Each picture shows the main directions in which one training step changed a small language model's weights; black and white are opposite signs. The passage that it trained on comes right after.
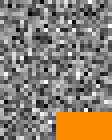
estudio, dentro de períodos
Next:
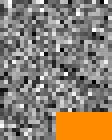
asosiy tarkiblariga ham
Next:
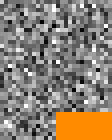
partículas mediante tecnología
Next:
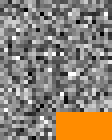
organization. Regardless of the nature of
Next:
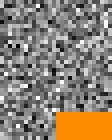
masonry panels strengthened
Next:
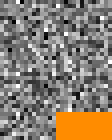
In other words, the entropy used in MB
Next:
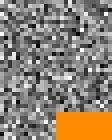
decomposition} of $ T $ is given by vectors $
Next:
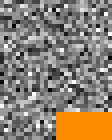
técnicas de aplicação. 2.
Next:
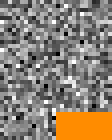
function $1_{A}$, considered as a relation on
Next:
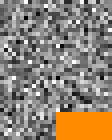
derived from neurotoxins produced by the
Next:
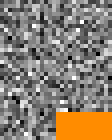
salah satu aplikasi
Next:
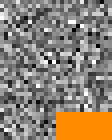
a flat $F_2$, if
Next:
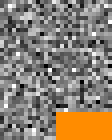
загварын зураг 6-р
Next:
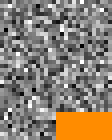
have demonstrated that optimization algorithms can provide a
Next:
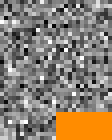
Prefecture, Japan.
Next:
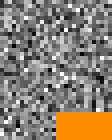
математики МНУ ім.
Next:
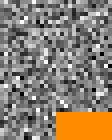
al. Osseointegrated
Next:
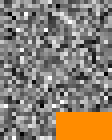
Afebrile ❑ **Vital
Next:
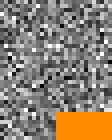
or organs) for experimentation. The research was
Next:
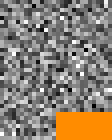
this occurs with a focus on petty
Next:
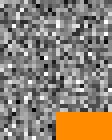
(Lyon, Vienne,
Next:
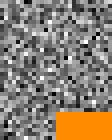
A Singing Skill Visualization
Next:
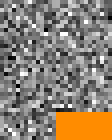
in higher education institutions with respect to
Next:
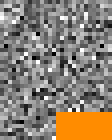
la tabla 1. con cada
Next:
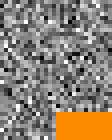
a corresponding decomposition of $\fV$ $$ \fV
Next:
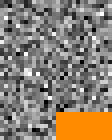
условия увлажнения
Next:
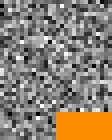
box where the different kinds of jewels
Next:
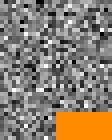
Using different concentrations of the two salts
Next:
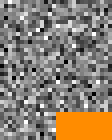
al. 2015). Clinical pharmacy
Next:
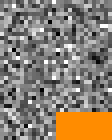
more than one cycle of the clock. The
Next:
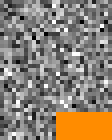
and describes the scientific and
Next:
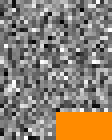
- сифатни баҳолаш
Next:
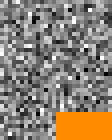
отримували плінфу зі
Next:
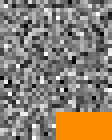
to get one by transforming the basis by adding
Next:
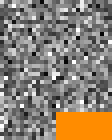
topish rejasiga; olingan
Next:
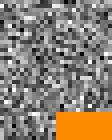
“remedy”. They are also known as
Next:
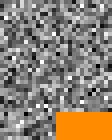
collaborative, and firmly focused on
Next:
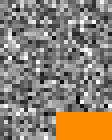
W, Baylis AMM,
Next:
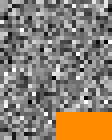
Journal of Social Science Research*,
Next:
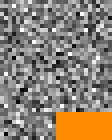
dyspnea, cough, mild
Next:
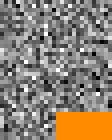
на переобучение модели, но
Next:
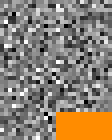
and make volume up to the mark with the same
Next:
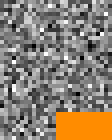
who attended the Dept of ENT at
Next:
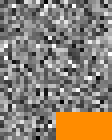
"Statistical alternatives of combined size
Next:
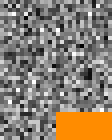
editor). Así Viudes tomó
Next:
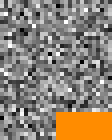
of IPR. Nonetheless, only
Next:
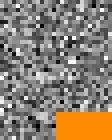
Lemma \ref{tau}(i), $\mu$ is
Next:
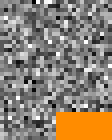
Душанбе: ДМДТ,
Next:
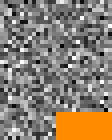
degenerated. Economic collapse of
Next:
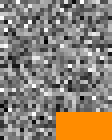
a similar $W^{1,p}$ estimate as given
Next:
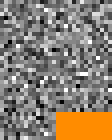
$M^{c}$ is the maximal submodule
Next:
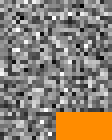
the glass capillary tubes in the
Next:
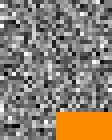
the rod end $z = 0$ the stress
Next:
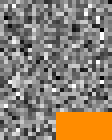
SMS led to an increase in SMS
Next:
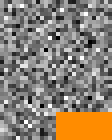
1: Representación gráfica de la
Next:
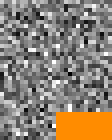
for higher education, including medical and legal
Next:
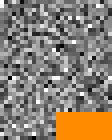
itu, penelitian ini
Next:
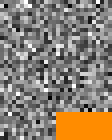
by simply performing a search of cost
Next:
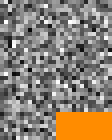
correctness. \end{remark}
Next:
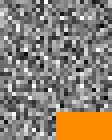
i Virgili (Catalonia –
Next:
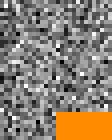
the end, an example is given to illustrate the
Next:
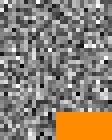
Kenjayeva, H., &
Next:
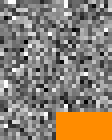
esa jamiyatning barcha
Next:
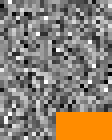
bo'lganlarni so'rash).
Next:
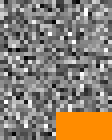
is the discretization. Early
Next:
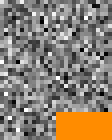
Public Health* 17(7):
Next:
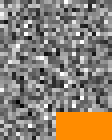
of the variation were fixed. □
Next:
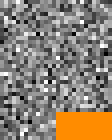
ergonomiques, l'implantation
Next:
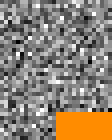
para cada área. Juan
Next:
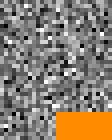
Grand Lodges or Grand
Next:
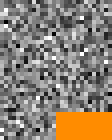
- the development of innovative and advanced
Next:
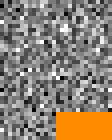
les manifestations d'un calendrier
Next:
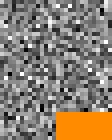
b. Lingkungan rumah yang
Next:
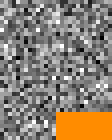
aniqlash uchun albatta
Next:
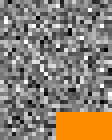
scaling as \eqref{3} ensures that the
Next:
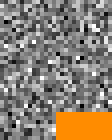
\end{subequations} \normalsize
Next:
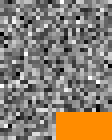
la Conférence de Rio, en
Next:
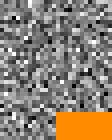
used Slovin formula with proportional random
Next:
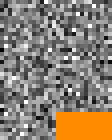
is over five times more harmful to output
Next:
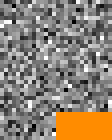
овқатланишнинг йўлга
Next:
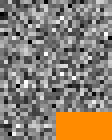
to the $p$-adic integers.
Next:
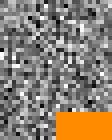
Then there are subsets $A'\subseteq A$ and
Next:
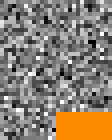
discussion regarding the sustainability of Black
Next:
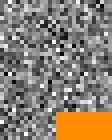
national press began on June
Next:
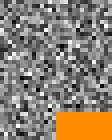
aforesaid, one hundred pounds
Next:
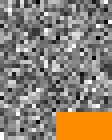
(100 ml), were mixed with each other
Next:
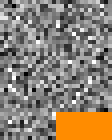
to a better recovery of body Fe
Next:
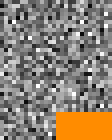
must note that the *speedup*
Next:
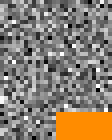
semi-stable reduction]{The local
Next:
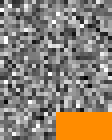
in the area of academic literacies and
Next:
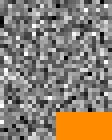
of RWPP composite in structural materials
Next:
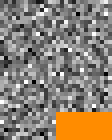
millimeters and rarely exceeding
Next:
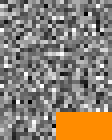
\end{prop} \noindent {\bf Proof.}
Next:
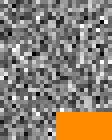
radiation patterns, such as contoured
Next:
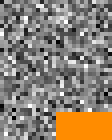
an example of a subgroup of SO(4)
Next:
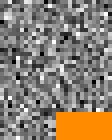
економіки та техніки*.
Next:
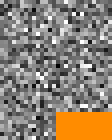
A\vert+\vert B\vert+\vert
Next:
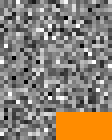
DMP (D4.7 Guidelines
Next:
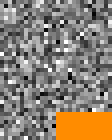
of activities and deliverables, for example,
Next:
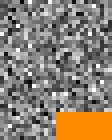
individuallashtirish va farqlash,
